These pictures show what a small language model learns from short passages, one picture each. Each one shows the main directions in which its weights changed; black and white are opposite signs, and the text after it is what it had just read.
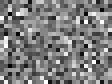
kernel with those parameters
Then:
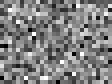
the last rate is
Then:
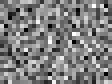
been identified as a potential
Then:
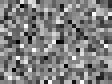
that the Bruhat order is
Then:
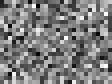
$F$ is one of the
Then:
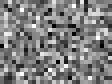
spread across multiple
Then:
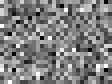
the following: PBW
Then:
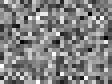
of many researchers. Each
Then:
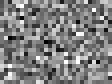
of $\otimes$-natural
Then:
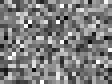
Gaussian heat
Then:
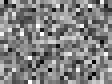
aggregation, and
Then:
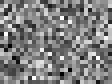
and instant variation of the
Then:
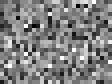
Using the information below,
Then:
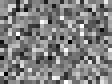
X is not true
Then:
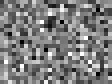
two monomials. Then
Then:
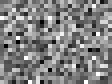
young individuals,
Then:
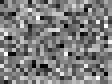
be sensitive to changes
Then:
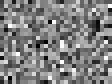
of phospholipase
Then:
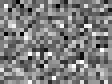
person has an individual specific
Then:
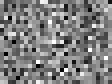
so it must enter the first
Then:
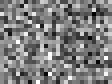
the FEDER, within the
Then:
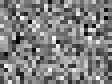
understand the way the
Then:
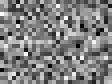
the lumen by a
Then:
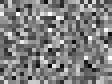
interesting information.
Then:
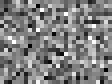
theory engages with the
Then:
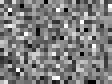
\le t_*$ with
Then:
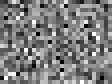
The solid lines are the
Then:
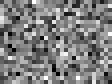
problems on $\S$ where
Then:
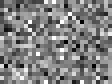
University of Athens
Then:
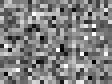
interaction with the other,
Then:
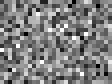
a wide range of
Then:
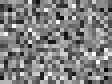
mass spectral studies.
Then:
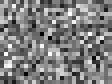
and only if they are at
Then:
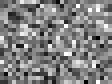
shown in Figure 12,
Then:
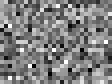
coherent scatter
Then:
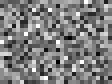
Liu Weijiu
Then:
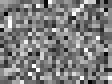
Analyzing and
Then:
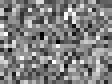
and eight (408)
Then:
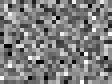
obtained by replacing
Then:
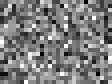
and maintenance,
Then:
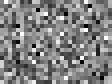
of last development, a
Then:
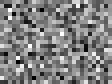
technical aspects of
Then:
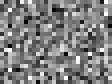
\cdot b_{ii}
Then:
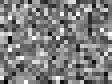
and $B_{\varepsilon}$ with
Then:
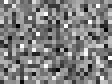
of the other measures described
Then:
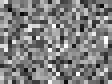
positive. In view of Proposition
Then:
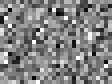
1 \quad\text{for
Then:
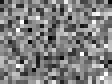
a subset $S$ of
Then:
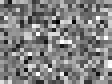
intervention tool could
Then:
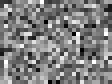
Bell polynomials with
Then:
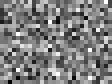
are quite similar as in the
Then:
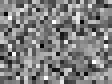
and cross section fixed
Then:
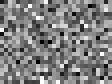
Research* Vol.
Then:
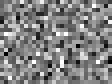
with a large volume
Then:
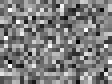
the second result, we have given
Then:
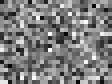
be interpreted as the
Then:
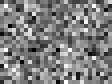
Assessment on the
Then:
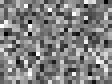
Emerging extraction
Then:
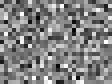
ds^2 in the following
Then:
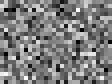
glaciers in different
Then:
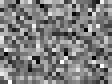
rational in $G$. This
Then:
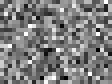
education and development each year
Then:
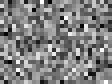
obeys thus to a
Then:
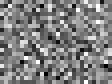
7. We used an image
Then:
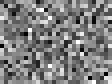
qualities. From an
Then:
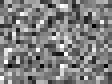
we first let the device
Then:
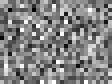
\in \mathcal{M}}$
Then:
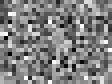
results were expressed in
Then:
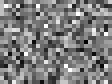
$E[l]$ as in
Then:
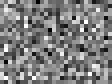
Fugue). The work
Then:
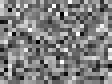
(R e_\gamma )
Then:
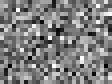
users to create and
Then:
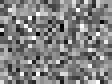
the computational performance of the other
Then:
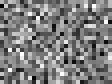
students are not exempt
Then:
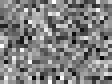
best to let people
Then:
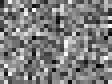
compare it to shape
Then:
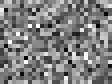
or an analysis operator (see,
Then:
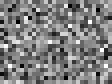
the end of a phone.
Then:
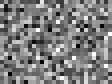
Continue working under
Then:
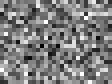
exact sequence for graded
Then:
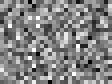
\epsilon \over \beta
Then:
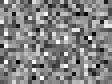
of these events. We
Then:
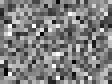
than the operator space norm
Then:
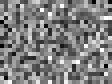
enables rigorous
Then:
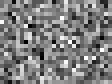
including waterborne
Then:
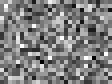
immediate from Lemmas
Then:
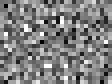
defined using the action of the
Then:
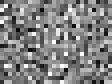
and breakfast
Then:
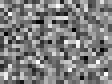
can be found in [9].
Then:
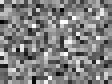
at the results for the same
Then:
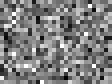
on connected nodes,
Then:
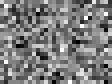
the beginning. In
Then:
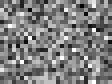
c_1$, it implies
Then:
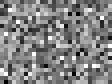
the proposed distributed
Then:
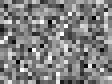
will produce different expressions
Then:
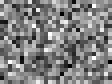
at time $t$ for the
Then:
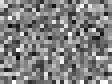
27°C and standard
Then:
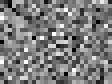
f)$ equals \[
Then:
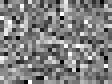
treating physicians
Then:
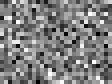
Transparency in both
